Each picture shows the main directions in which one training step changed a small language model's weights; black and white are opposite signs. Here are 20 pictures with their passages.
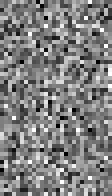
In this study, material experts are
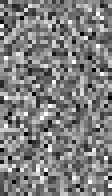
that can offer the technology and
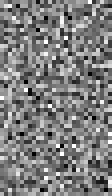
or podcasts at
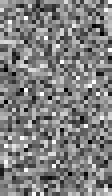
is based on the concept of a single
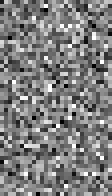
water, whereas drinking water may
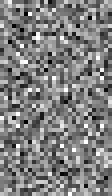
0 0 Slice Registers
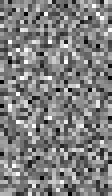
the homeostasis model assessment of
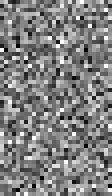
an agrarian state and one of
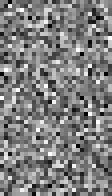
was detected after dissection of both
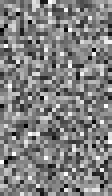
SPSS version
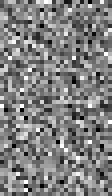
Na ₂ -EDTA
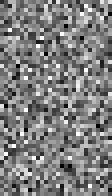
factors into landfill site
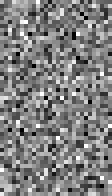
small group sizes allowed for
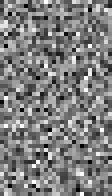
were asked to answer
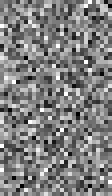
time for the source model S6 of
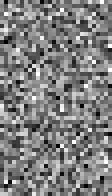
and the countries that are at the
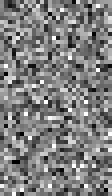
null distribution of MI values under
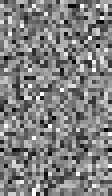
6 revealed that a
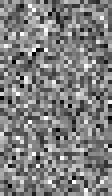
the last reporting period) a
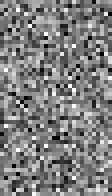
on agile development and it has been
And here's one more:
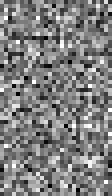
a qualitative research method. The
